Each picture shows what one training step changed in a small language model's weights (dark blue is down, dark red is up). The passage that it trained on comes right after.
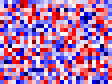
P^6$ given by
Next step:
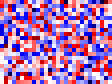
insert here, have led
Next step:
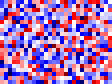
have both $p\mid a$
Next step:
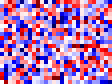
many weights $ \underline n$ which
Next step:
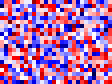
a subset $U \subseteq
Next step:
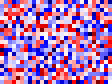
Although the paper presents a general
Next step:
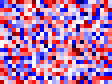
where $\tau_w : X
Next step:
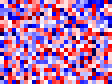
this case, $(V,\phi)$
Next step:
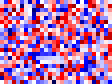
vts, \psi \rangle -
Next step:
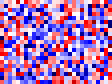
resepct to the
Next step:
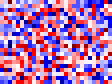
this metric. Also in all paper
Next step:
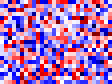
gives the $\Cinf$ structure near
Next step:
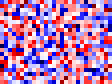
so they determine the meanings of the
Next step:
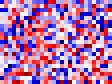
is omitted here.
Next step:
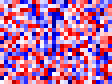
on maintaining grid validity
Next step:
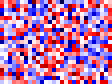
\end{equation} Thus from
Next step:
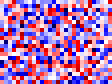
uniform convergence implies $L^2$
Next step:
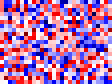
Br_m e \cong
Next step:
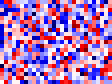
columns of the matrix $W$.
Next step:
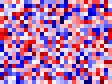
smooth surface \(\partial P\) can
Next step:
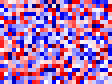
kernel $p(x,y)$
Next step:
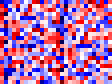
\times \cdots \times
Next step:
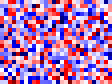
single number which is besides a
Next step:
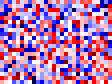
assume without loss of generality that
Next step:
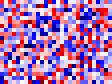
case of good reduction, by the
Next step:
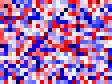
compute it as follows:%
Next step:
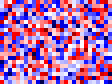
must also win over $C$
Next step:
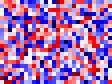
these notions are equivalent, but this
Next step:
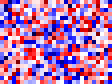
metric space. A homeomorphism
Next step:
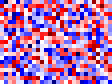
\end{figure} The simplest
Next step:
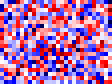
analytic manifold, and $W= M
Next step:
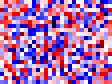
designed to help students
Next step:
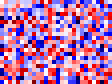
Victoria Sass,
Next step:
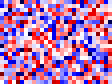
implies $5)$. Suppose that
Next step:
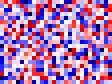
where $A+BK$ is
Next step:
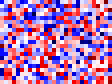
with a discrete set of integer
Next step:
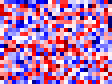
characteristic to obtain stability conditions for linear
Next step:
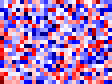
we present the proof of the main result
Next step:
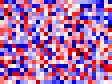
the two-way interactions
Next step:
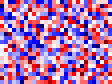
as $k\rightarrow\infty$.
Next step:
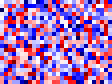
Two general lines in the plane should
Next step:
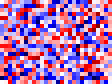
a smooth algebraic variety over a field
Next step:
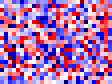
adjacent sticks in
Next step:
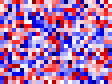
convex, it follows that its unique global
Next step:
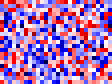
Appendix we give the differential equations which
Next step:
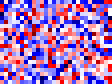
of Theorem 2 to prove that
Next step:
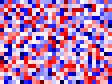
an order request event
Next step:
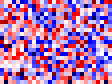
for every $i\in I$,
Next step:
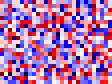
segment $T_n$
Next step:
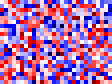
non-stationary solutions. It
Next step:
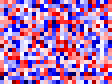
present a new method for deriving a
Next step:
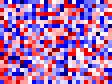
spherical harmonic coefficients
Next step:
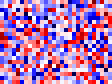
we take a systematic approach as
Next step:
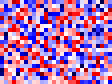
heights of the neighboring
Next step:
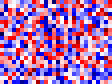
1-jet map $
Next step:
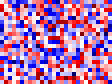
of parameter variety to parameter manifold. The
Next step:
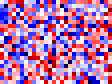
next subsection. Now suppose that
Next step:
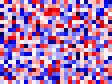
$$ Operator $L_4$
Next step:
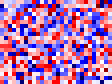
a singular K3 surface over
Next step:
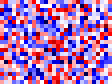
well known result as a lemma
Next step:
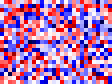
classic version, but it is
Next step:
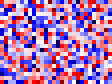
that we expect that some region of
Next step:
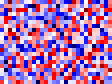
an $n\times n$ square
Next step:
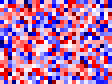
A, B and E in Fig.
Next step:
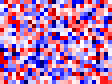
transform of $\cS$ with the same
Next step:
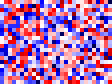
classification of spaces as either
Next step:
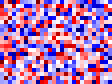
adaption and the use of
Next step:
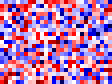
which essentially achieves the optimal
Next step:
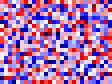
point $p \in M$, where
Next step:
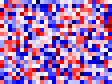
(For the definitions and the applications of
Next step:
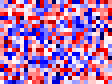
Dirichlet energy) into
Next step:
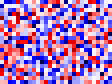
Further, the first equality holds if
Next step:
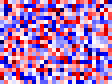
then following that part of $\alpha$
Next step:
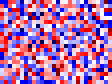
of (quadrilateral)
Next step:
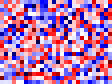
the Lie algebra $\g$ a
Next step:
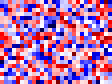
finite subset of primes $S
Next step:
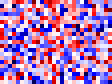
so that $\pi \circ
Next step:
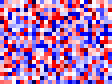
boundary condition, then a Beals type
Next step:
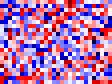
augmented over $\ca$
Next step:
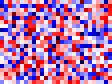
endpoint at infinity of the geodesic
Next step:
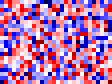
clocks in different coordinates.
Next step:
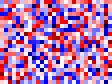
independence between $(\hat
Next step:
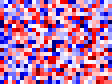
\{\pm \epsilon\}$ in two
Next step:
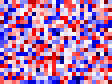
of $\mathcal{A}$. \item
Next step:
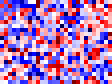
as translational kinetic energy
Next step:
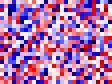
But one can consider a (finite)
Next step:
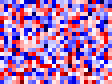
lies entirely in one
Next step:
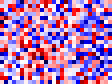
is an $\OO$-lattice.
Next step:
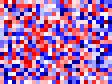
does not commute. Instead we
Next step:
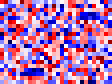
given rational vector $F \in
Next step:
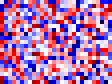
preliminary conclusions can be
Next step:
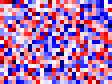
the case of light-tails
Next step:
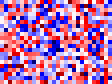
be realized for functions defined on an
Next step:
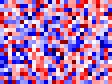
are most apropos. A
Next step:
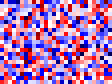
point subalgebra of the diagonal action,
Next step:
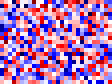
a nonabelian group of order
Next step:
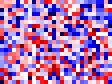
the above configurations, as was
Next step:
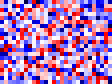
the strong sense, up to the time
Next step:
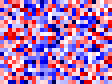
the plot of curves of rank
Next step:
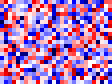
similar to $(P_{\lambda})$, with
